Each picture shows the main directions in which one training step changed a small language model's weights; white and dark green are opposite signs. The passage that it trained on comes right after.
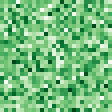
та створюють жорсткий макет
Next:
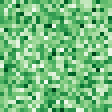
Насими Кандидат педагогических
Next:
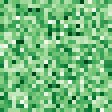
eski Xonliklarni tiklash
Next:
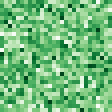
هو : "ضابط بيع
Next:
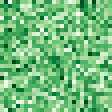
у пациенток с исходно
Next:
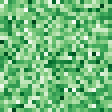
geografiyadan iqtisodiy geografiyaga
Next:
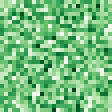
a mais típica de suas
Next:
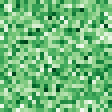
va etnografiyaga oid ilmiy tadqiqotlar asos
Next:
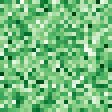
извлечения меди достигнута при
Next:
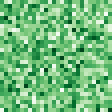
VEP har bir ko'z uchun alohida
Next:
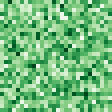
vaqt, ham fazoviy jihatdan juda
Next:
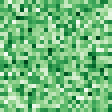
que se me prefiriese para la
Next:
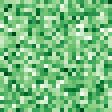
segala problem dalam hidup, aku
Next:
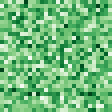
carga de salud para muchos países
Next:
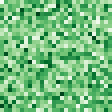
bir süreçtir. Kariyer
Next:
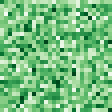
con denominación de origen.
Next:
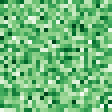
«породіння Духа»,
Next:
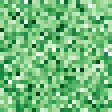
и к л г д á], в
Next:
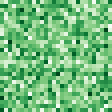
enquanto a oxibenzona causou
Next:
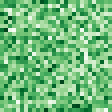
про автора Труш Юлія
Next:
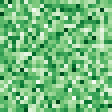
emes sektor bolıp,
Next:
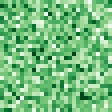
MEDICAL BASE WITH
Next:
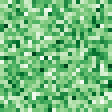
Республики Узбекистан конкретно
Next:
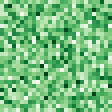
balki ularning raqamli ko‘nikmalarini rivojlantirishni
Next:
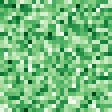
significativo en la calidad de vida y en
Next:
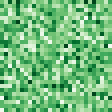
Iqboljon o‘g‘li
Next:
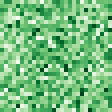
metileno, removendo até
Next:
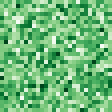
población, el cual, según una
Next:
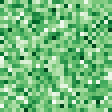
resistance genes were determined in
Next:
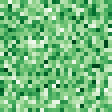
mazkur vaznni to‘la saqlay
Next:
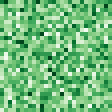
κά και
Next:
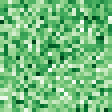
3. Методи побудови
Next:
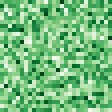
yaratdi. Singapur.
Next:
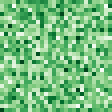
di contenuti *fake* e
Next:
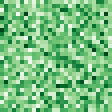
lug‘ati. - Nukus,
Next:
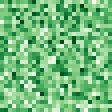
SISTEMA COMPLETO DE
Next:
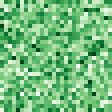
fator, os valores SHAP
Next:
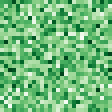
tanlov motivatsiyasini shakllantiruvchi
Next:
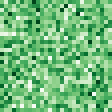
a toda uma relação entre indivíduo e todo
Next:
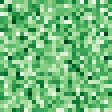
Har bir asarda qahramonning
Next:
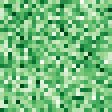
hech bir qarshiliksiz qabul qilingan
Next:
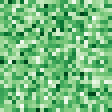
asardir. Hikoyada
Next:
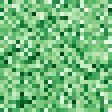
Меррийман (2010 й.), Кен
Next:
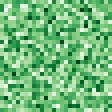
atmosférica, así realizó el
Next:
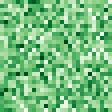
modalidades em atuação perante tantas
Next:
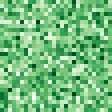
fundamental na administração ideal do tempo
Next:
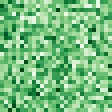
modelo é replicável e pode inspirar
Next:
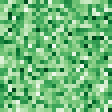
de Chandigarh e mantém
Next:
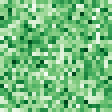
(bisiklet taksi) adı
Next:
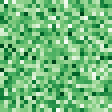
che fornisce dati corretti?
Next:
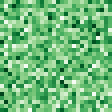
shisha va plastmassa
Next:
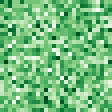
acela de a fi prințesă
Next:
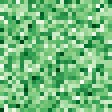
малое предпринимательство, народное
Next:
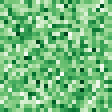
moliyalashtirish va innovatsiyalarni
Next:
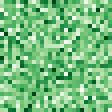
su escritura atravesó entre los años
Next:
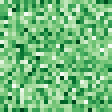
de Lima Metropolitana tiene
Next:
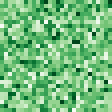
role and importance of the profession in human
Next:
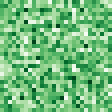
on the dynamic balance of resource
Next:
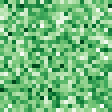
beschouwing neergelegde
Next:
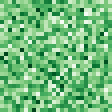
експлуатаційних даних про
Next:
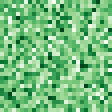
Lichinkalar hayvonlarga
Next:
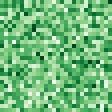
modelo padronizado para o desenvolvimento de
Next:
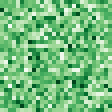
consta de cinco elementos: el valor
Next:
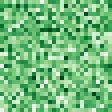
г больше, чем вариант,
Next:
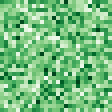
etish uchun tarixiy, falsafiy va teologik
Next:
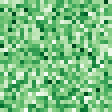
температура варьирует от
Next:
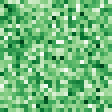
İddiaların Öz beyanı
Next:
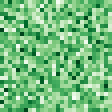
ma‘lumotlariga ko‘ra,
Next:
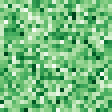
est modérée, ce qui traduit
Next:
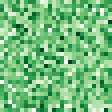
*Social Education*, 2003, vol.
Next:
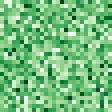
на основе шаблона проекта, в
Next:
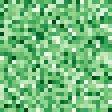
и религиозных ценностей,
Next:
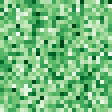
Licenciada em Letras
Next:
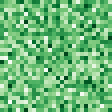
Xonkeldiyev Sh.X.
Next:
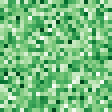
hadden het werk in hun
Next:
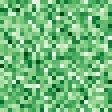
bevosita rahbar fikriga
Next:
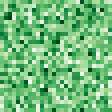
também social (Nesse & Berridge,
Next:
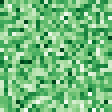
asosida bo'lajak boshlang'ich sinf
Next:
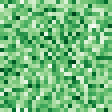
“О гражданстве Республики
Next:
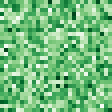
das Infrações Tributárias
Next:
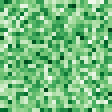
Sansano MI, Murcia
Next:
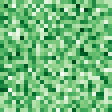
sidosryhmät voivat
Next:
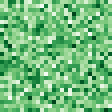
обучения является то, что часть материала
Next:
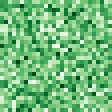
onde a escola está localizada,
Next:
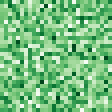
новых предпринимателей увеличивается
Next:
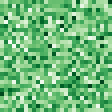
informasi ke dalam empat kategori
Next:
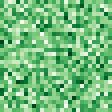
Echaguirre. A partir de
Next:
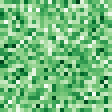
cada uma das três turmas. Foram
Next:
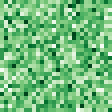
А. Сластенин, И.
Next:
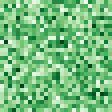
mosolyog le a figura.
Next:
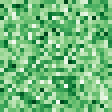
Ayniqsa, yoshlarning 85
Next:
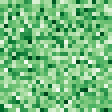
sont pas disponibles 13 IMF
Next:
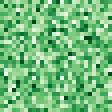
privadas; – rapidez na obtenção
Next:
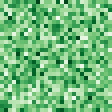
heute mit internetbasierten
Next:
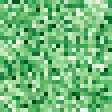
13. Tolipov O'
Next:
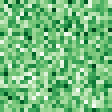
Werden diese Erwartungen nicht
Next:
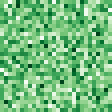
de enfermagem junto à mulher no
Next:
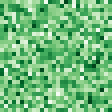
komunitas otomotif yang
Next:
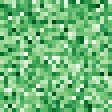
уровня, а также выявлять
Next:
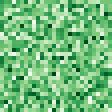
ekinlar ilmiy tadqiqot institutlarida ishlab
